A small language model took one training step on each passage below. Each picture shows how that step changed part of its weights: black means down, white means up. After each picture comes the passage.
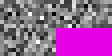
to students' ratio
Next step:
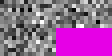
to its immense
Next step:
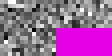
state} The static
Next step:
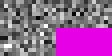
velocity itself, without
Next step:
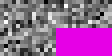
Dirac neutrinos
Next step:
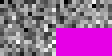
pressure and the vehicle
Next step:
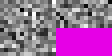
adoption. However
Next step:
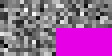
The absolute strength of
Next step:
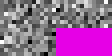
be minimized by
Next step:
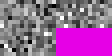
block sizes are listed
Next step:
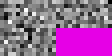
out. The extension
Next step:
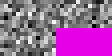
KW b has
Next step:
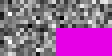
DS like reduction
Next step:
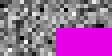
The subsequent transition from
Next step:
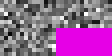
industry participated on
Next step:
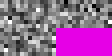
for various mouth
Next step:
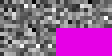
multiple processes of
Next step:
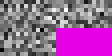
all free version without
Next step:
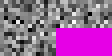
meaningfully engineered
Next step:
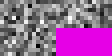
values may not be
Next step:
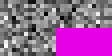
include spin and magnetic
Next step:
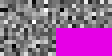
VSI attached
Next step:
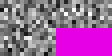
This study aims to
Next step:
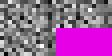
also demonstrates that
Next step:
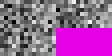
aware of these
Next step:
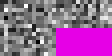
Bi atoms, or
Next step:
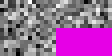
but problems still
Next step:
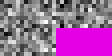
that the training
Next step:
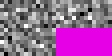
outcomes demonstrate that
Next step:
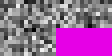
the volume distribution in
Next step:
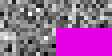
highlighted exit strategies
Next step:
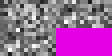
We must understand the
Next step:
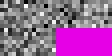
or reflected by
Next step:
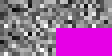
usability and
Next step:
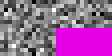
new physics is in
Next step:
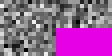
an important difference between
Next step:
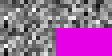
Automated System
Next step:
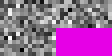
the theory captures both
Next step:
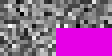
exhibit a medium intensity
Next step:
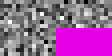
just $\Delta
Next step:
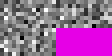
Neph /
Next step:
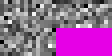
matrices. This method
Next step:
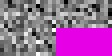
were considered for the
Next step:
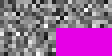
estimation algorithm, we
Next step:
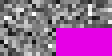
swell index.
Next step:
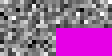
which is gauge-
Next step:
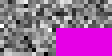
become speechless”
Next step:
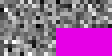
service concepts. A
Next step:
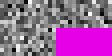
obtain a reasonable fit
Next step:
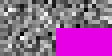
were dug along
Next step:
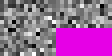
of this issue and
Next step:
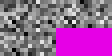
compare with the control
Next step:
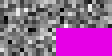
pattern (one might
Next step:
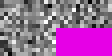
updating the
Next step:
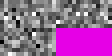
top-left of
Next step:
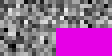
the nuclear magnetic
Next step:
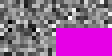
acted as a
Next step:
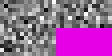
has been observed that
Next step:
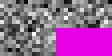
ambient conditions
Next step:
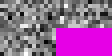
fixed chosen average probability
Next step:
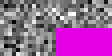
days via electron capture
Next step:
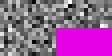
divergence appears at
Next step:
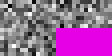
that production is
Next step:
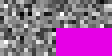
configuration for low voltage
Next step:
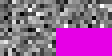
spectral range, from
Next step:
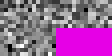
in their application to
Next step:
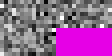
thermal conductivity values are
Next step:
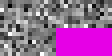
couplings of Eq.
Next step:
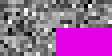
material. The
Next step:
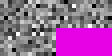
combination of online and
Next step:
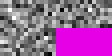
acts on these
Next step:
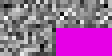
keeping the elements
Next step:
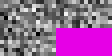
such an error on
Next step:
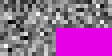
to avoid any
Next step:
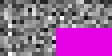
asymmetry of nonlinear
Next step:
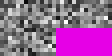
the power of the
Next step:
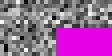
lay in the
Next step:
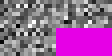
recommendations and what type
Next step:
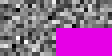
inclination towards
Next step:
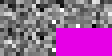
for health care workers
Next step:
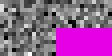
factor with increasing temperature
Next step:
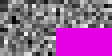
magnetic fields on
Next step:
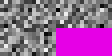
explained by the fact
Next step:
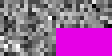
are looking for
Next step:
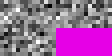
innovation, considering the
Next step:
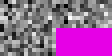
intricacy in
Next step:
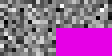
also observed in system
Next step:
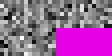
are not reliable.
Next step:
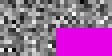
level of the
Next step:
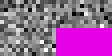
in the energy range
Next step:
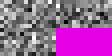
wives at least
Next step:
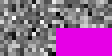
must be provided.
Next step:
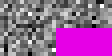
GW was first
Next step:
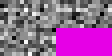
The room temperature effective
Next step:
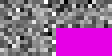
as a capable
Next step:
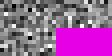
at an industrial
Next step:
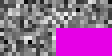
the minimum pressure for
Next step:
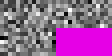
to decrease in the
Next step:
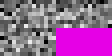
method against experiments
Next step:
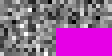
anisotropic model similar
